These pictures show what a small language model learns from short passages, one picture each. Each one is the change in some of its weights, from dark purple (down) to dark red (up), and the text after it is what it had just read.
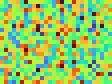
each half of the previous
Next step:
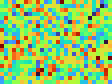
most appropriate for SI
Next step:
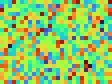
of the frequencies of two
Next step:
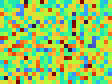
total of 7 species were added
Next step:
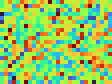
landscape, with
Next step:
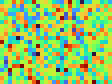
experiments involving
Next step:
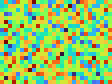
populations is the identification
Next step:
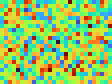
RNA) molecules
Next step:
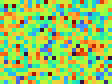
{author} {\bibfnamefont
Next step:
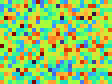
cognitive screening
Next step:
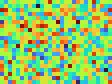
was supported by NSERC
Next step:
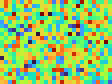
JSON package. 2.
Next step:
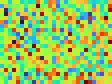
to any minute in history
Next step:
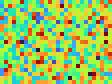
we recognize the
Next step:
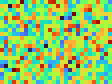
to the vanishing of all
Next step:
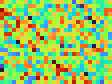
III tavsiyalariga
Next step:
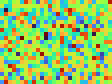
wave functions differ
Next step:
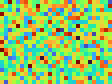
in different ways. The performance
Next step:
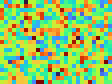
of plasma-induced
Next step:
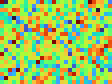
Higgs during inflation would
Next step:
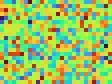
of Literature According
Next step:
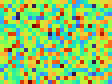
to a given price. The
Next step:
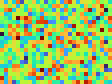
van deelnemingen
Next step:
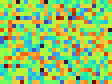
Buxoro viloyati
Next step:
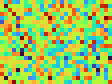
denotes the memory
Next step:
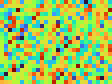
parameters are applied to compare
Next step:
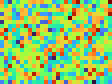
of the language,
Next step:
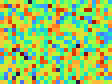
reasoning can be
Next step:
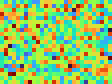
Here, a range of
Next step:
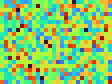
and supervision were performed
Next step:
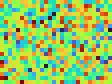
the individual level (i.e.,
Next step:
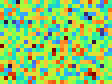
MSR}^{max}$, only
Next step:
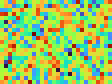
such dialogue has become
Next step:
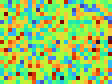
navining o‘rtacha
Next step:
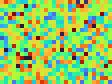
executed. At
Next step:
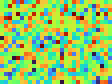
while free form surfaces
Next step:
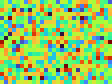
Ibaraki University,
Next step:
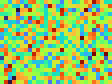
cirurgia, a
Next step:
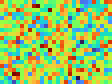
*P. grisea* were
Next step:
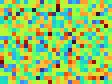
situación máis
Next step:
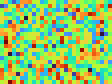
глубине с
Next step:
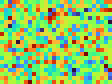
6 GPa and a temperature
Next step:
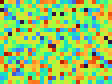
This widest scope
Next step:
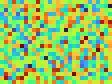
Salomon va Ibsol
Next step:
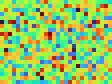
ta'minlash va
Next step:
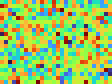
na pniach drzew
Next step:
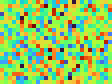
and managers, personal
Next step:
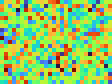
collaboration modules within
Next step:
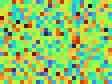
after which it is washed, and
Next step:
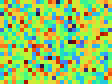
*New England
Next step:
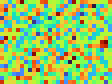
ambiental, que traz
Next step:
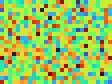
Rumah Sakit
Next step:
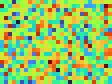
The results show that both the
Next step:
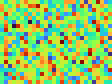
small delay that traditional
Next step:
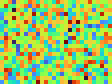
is reminded that the
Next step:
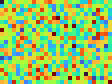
ha finanziato
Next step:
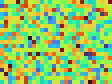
et sa genèse
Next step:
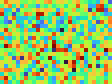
the optimization releases on
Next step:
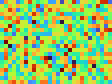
social norms of
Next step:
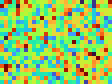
entropy cost per
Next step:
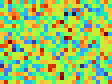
tube arrangement and
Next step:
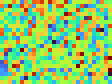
respectively. From the
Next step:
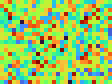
CVA. This is
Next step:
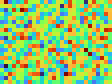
measured MTR in
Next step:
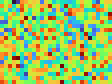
comprehensive data of US
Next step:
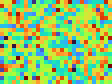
qabul qilish va
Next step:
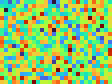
Introduction: Computer
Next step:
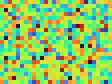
autocorrelation without
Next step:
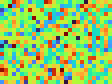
de homem ao
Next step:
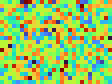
methods require the association of
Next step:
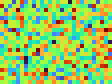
and Advocacy The
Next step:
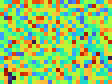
deformation of the metric should be
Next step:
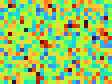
idea is that for
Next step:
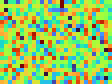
Recent evidence
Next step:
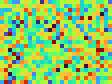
traditional ADRC
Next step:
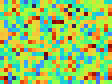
expands as go to
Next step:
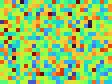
research-based approach to
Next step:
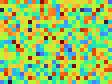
is interesting to note that
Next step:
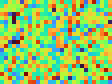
designed to optimize user
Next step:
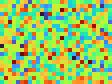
Под ред.
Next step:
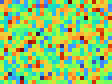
так, «round» в
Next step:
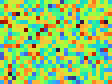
applied in Health
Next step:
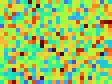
hay que buscar
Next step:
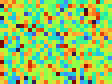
підходів у
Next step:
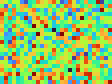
Moldova in the year
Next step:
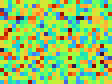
the intricate interplay
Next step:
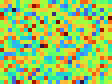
that there are large gaps in
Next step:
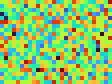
interwar period,
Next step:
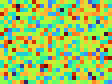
Na tradução para a
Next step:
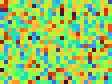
mental state. As
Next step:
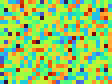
closely related HAT7
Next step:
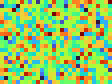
borishda respublikada
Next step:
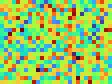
only one-fifth of their
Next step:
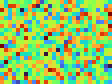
can notice in the conditional
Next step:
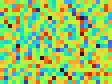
metodologias e
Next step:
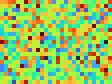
respectively, Section 5 presents
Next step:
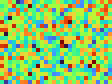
energy criteria its formation
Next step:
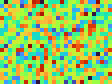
\op p = p \op q
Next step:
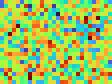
inokulan FMA
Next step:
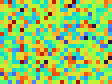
naturally raise the
